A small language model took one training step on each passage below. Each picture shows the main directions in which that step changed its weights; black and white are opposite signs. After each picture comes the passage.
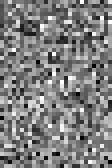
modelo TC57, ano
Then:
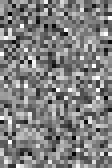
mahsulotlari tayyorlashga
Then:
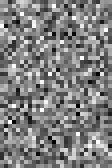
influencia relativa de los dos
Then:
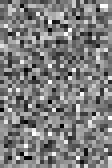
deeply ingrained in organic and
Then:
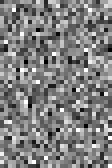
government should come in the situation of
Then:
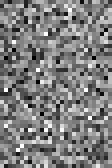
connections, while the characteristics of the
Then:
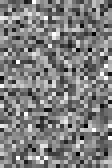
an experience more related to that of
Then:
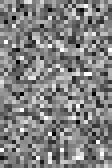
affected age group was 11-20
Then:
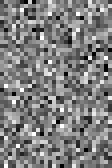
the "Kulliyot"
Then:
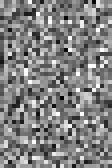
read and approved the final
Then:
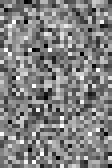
competence development, the MCDF
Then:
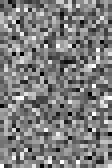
and long-term incident
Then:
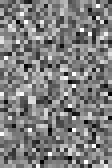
hygrothermal loading is
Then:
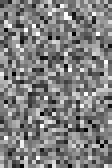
sezgi a'zolarining
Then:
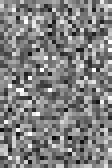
culto? Per grazia di
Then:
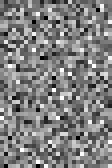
work, we search for pretrained
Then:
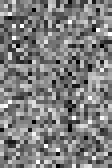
and their prevalence among patient visiting
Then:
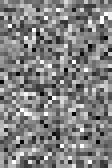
need to use the addition and multiplication
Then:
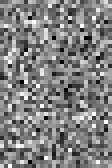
del agua implica
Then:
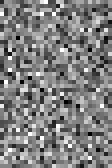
merosidir. Ularda
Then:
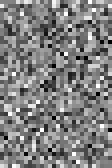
2018. Universidade Federal do Estado
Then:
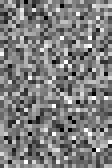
artık varlığını
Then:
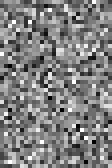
directions they should be replaced without
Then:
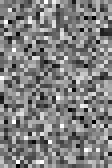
разделить на три
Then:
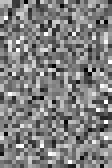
o końcowej
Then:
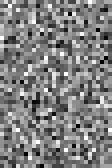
pipelined network, in a
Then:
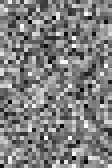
interdependent parties
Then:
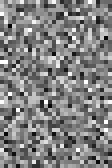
human experiments. Here, we
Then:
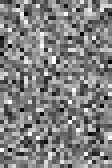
Personae* (2008) teaches
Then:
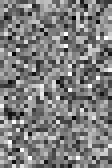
higher seed dry weight than
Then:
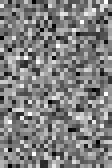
(nujol) on a
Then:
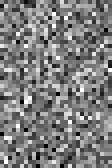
a qualidade da assistência para pessoas
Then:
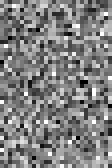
1). De outro modo,
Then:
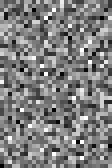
el humor negro y
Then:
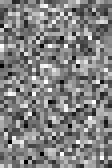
des protagonistes
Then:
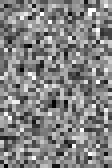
Психология XXI
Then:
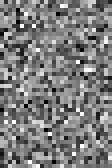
Produk Kreatif dan
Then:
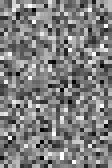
Library, cultural and educational work
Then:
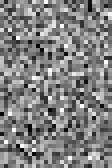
права власності може
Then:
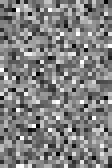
Smart Grid. As part of
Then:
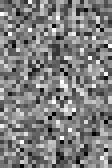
shaxmat musobaqasi va
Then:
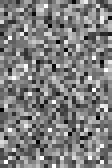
created both bibliographic and numeric
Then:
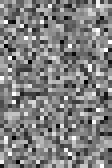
and hot rolled composite
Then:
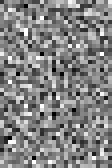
Sea Level Change
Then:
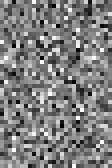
the patient to TPO-RA
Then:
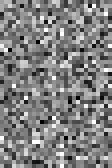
самарали эмас.
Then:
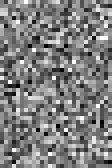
; \hat{F} is the
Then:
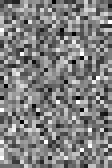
estatisticamente significativa.
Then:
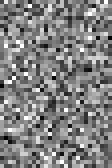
NOX gas binder. The
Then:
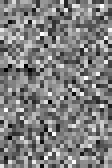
matrix and minor materials Figures
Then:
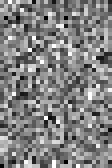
and arguments and contestations
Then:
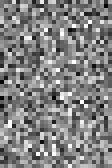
цветения идет также
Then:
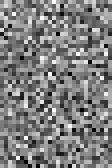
section, we will examine the effect
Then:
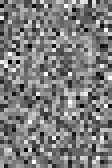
for four weeks after surgery
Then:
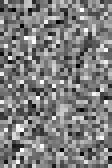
are involved). Abdominal and
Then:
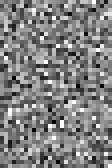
was used: initial denaturation step
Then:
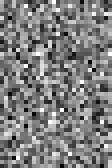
texnologiyalarning keng tarqalishi uchun
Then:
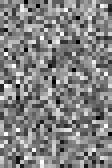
va kuzgi tunlam
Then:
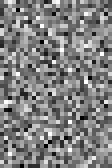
de suelos para el cultivo
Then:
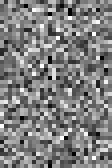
BRAGECRIM is an
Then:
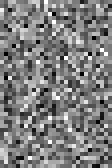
поле на земята).
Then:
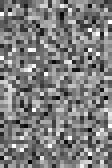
móviles. De esta
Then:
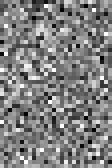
от «содержания как
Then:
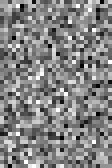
its effects on organ health and patient
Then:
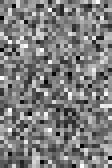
hayotining birinchi
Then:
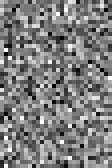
Comunitatea administrației
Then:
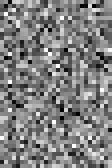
J, Martínez
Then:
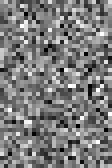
et la géométrie
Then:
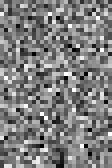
multi-residues analytical methods
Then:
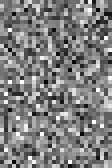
endpoints and cancer risk.
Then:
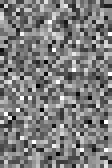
osnovy jiný
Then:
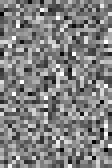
aumento de incidentes
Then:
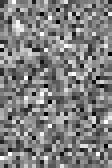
aux surfaces continentales est
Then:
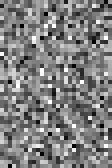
a empresa Lloyd
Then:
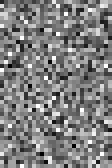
Abstract: Printed circuit
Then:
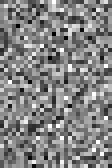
Ten days later, she reported to
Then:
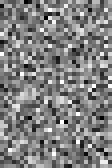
levels of nitrogen, and
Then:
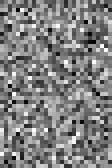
in evaluating the total insolation
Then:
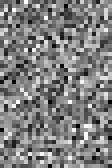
disciplines and specialists with
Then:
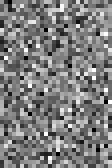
tezislarning mazmuni,
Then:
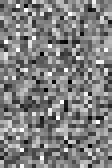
within the judicial field.
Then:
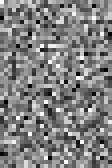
rede de cadeia
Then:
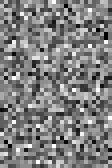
transport chain and by positively
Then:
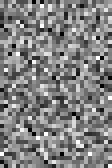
try to unroll the curved
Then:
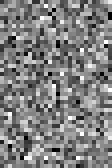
on y-axis.
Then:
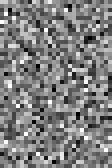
The absence of toxic
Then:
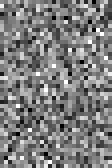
simulation measurements begin and end at the
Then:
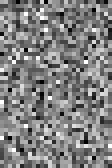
virtual network interfaces existed
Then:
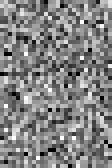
Estado eleva el derecho a
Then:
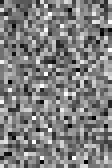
Deze functionele kritische
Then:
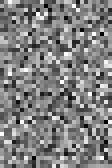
jour après celui
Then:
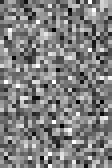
Washburn equation,
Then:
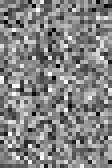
“High and Lifted Up”
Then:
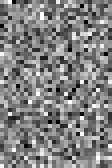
obesity in mass media is
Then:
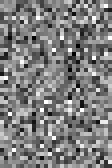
spherical tip, is constructed
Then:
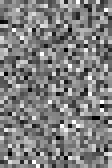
Resulted hub genes were
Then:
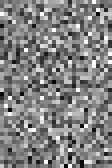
وجود أثر
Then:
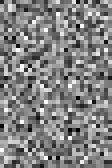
recent provision of two new Current
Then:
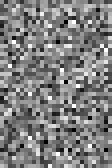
gold,” compost is
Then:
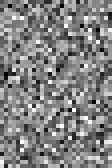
Рекламный язык
